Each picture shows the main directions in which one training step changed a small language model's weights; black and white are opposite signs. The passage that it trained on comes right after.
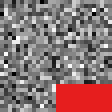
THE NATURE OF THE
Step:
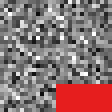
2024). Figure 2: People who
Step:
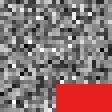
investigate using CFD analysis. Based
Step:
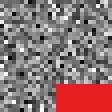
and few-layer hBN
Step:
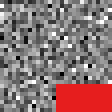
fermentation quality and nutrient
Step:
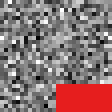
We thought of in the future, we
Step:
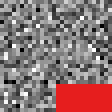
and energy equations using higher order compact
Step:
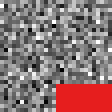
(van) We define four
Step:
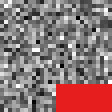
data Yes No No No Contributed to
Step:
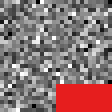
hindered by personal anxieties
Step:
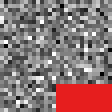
sex with a partner who has
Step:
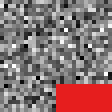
analysis of the experimental process offers us
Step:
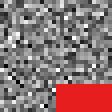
Steep ground contours cause
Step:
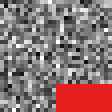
stage is equally important and each can
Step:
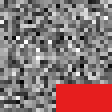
*Frontiers in ecology
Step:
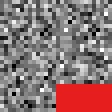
the overall infection size. We then proceed
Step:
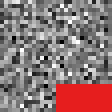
selectivity increase the risk of systematic
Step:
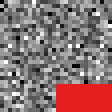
best interest SUMMARY:
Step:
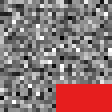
for 600 h with only 8%
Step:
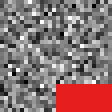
71% of E. coli was
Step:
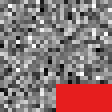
have a vision in their mission.
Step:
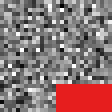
investigated. In the course of further
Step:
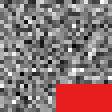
data: Six CMIP6
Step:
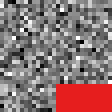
bioinspired vasculature
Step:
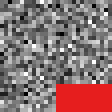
Roadmap (Y)
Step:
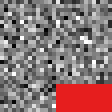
on measurement. 4.29 HP
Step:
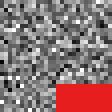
contextual entities, as described above.
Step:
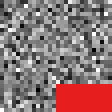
Mathet, Yann,
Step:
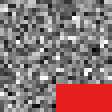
obtained approval from the Ethics
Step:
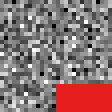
Declaration, securing prior
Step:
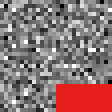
TEM (DF) image of a
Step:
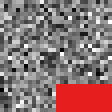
List - The inter-frequency
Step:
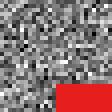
TMT, or political leaders.
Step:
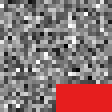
critical lengths for the microwave
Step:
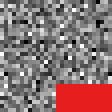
managers can monitor vehicle health
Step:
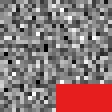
and organizational changes. However, to the
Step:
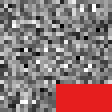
future collision risks. However,
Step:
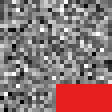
the company's marketing case and using the
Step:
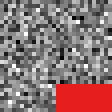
on the three Use Cases
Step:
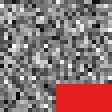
environmental protection through the prudent use of
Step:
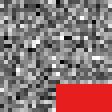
Center of Emergency Medical
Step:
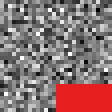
this study was to investigate the role of
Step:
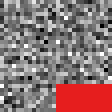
old tissues in an
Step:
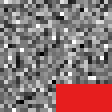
initial attribution level. The result was determined
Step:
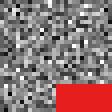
[1]. B. Thresholding
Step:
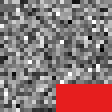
a more direct effect, while satisfaction
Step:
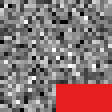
work was conducted in accordance with
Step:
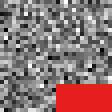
immersed in perceptual and
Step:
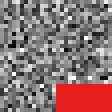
to discover their knowledge again and again,
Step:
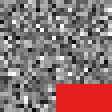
and incorporated into a scale (see Table
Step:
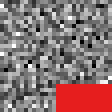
information same as holotype.
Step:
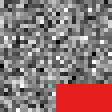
Education at Islamic Higher Education
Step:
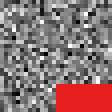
supported or recognized by friends or
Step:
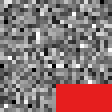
cause of the fitting. I was
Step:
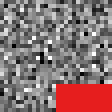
we will start from the following. Let
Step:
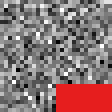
to change markedly. This kind of
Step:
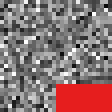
are structurally similar for
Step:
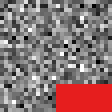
are assigned. 4.57
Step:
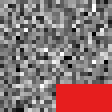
training and development. There also remains the
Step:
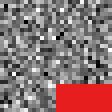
of this work is to provide a detailed
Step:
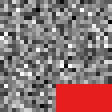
of the hard work, dedication,
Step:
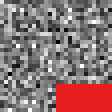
low-cost assistive
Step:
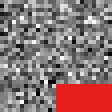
doses of creatine are being
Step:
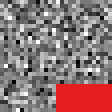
Parráková L,
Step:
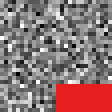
2022). Similarly, several universities
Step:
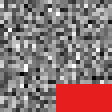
comparison. (Kumar, 2012)
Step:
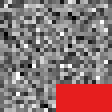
RaCE is related to the human
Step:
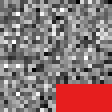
hard to understand when the modeling of the
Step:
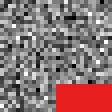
was used in testing relationships among variables.
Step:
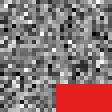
was noticed in most cases.
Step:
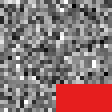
persistent data of an application.
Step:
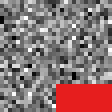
year susceptible in another and
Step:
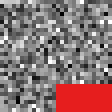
materials from 1,700 raw image
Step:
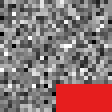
competitiveness which makes export
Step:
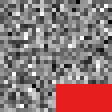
engage in, and that the
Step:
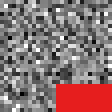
in contact with Al-killed
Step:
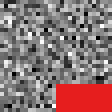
main challenge is lack of global
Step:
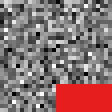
tea with lemon and water were used
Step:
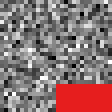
and all other chemicals were of
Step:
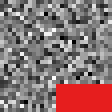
\neq 0$. Theorem
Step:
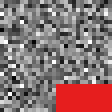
to take place between February 6
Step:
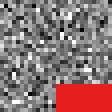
as PCIe, provides kind of
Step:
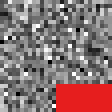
m mol) in chloroform
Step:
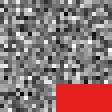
14 Use digital tools for interactive teaching
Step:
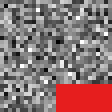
has 10 finite elements representing a certain
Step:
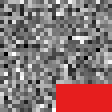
for spatially differentiated soil and
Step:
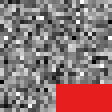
potential as an advanced tool for
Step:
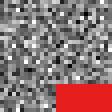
the influence of gender difference in the process of
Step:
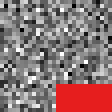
of the integrity of which his social
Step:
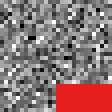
through roasting, cooling,
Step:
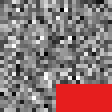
the regression analysis. The table compares the
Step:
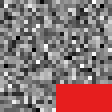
paper presents the feature extraction of
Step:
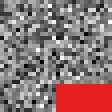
acetic acid, m.p.
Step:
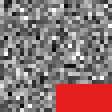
with high levels of discretionary
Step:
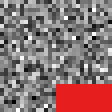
design an environment based on random story
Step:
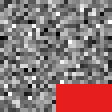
was saved because of their courage makes
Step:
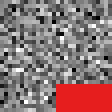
be used appropriately when writing
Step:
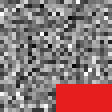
Any reports and responses or comments on
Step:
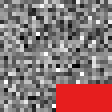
a Tender POV) - Make
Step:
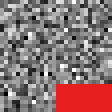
although relevant, may deviate the attention
